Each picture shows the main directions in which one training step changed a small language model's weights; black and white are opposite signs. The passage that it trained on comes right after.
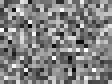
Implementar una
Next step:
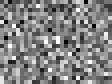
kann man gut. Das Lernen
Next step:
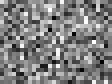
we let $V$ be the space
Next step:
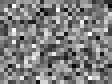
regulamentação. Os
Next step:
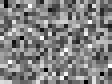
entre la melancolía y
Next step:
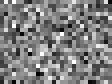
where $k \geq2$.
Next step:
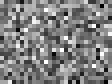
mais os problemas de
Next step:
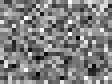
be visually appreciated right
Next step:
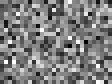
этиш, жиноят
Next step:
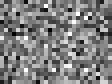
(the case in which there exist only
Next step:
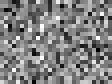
for the formation of a
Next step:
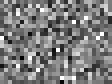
\mathrm{etc} \]
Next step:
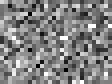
is i.i.d. in
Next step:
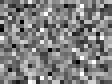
yangilash. "ACS
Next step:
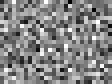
the phenomenology of
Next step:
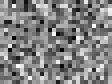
Не предметом
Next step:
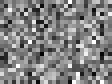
\mu_{\alpha}$ and
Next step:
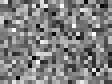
масштаба в
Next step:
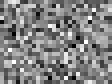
natijasida paydo
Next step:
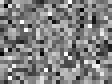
propósito de este factor
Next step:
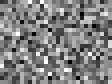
von Toyota ausgeht
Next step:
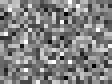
is normalised, so that
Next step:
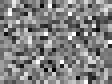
transformations, theory of
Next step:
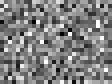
\end{eqnarray*} the
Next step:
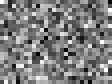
повысив ее
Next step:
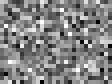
describes the content of the
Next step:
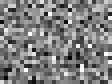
esferas sociais
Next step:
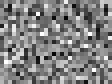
FS фенотип
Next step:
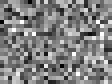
ulkan tashkilot
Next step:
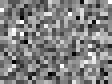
sources on a certain subject
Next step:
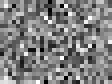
"juallah barang
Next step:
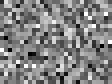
foto, ciorpac
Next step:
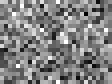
conditions of assimilation
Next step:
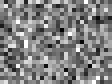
achieved by these bounds and
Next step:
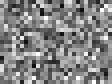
only if $i \sim
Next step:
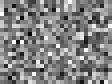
la nueva generación a
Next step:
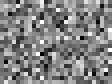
foi projetada pelo
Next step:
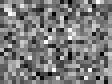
tighter for the
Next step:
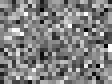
where the forgetful maps give
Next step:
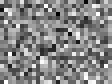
techniques to reduce the
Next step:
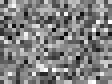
variando la carga del 20 al
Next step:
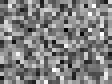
ни ташкил
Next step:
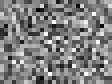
\endproof {\bf Proof of
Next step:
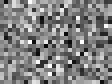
conducted around the
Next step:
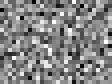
covorul vegetal
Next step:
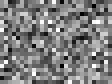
de forma adequada é
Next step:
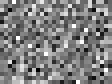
\vert N\phi \rangle
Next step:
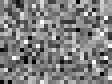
and the coefficients of $L$ are
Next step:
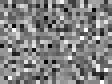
the combinatoric differentials
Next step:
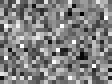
maktab jamoasining
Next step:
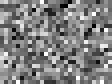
взяли тела
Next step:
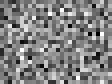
geeignet sind, eine
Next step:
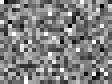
habilidades sociales y
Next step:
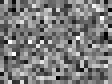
va boshqa parametrlar
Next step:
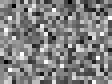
a um papel essencial,
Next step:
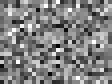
Po‘lar Mo‘minning
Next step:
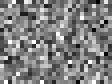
little the argument.
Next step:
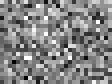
Fikrni yanada*
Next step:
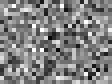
sebep olması
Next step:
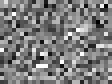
\end{proof} We can now
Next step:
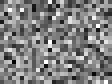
let $G$ be an algebraic group
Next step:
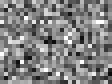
alternative offline
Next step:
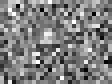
exponent of $1/4$
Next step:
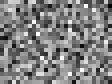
Since $p^k\mid
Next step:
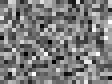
Bencana Alam.
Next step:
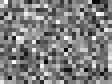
J.-L. Lions
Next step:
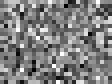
library work in support of
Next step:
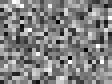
that the potential can be
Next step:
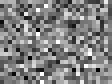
kechki salqin
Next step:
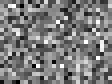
author learned of this
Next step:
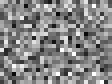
илми илоҳий
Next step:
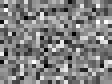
the grid is regular and the
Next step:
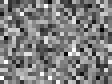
tegen het marginale
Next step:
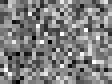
бунинг учун эса
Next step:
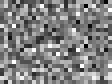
tomonidan barcha
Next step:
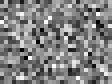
This is an immediate consequence of
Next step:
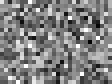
D\in \ua
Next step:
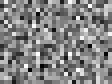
contrary is indicated. An
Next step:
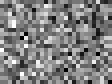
ja institutionaalisen
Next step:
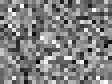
products of the vectors associated to
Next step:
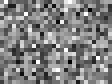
loop in this orbit. There
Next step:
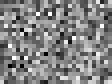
5 лет) студенты
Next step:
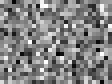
groups and $X,Y$ be
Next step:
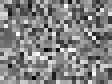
numerically solve the variable coefficient
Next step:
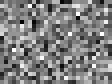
NNS, MID,
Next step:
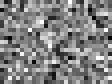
category $A'$ fibred over
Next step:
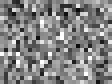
of the origin. In this
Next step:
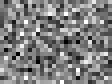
positive semi-definite constraints or total
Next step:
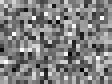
alle convenienze della
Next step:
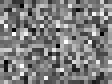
problem in its whole generality in
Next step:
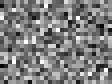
MUCOGARCH process
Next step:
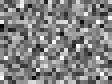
sensing, while the existing
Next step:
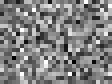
Then, $c\in F$
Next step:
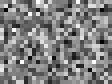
polynomials. \begin{lem}
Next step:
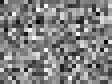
ocorrer tanto
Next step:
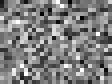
darajasiga ega
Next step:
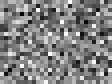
для раскрытия
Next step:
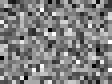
else, of course,
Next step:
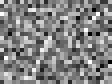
kichik janri
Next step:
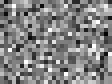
bilan oson integratsiyalanishi
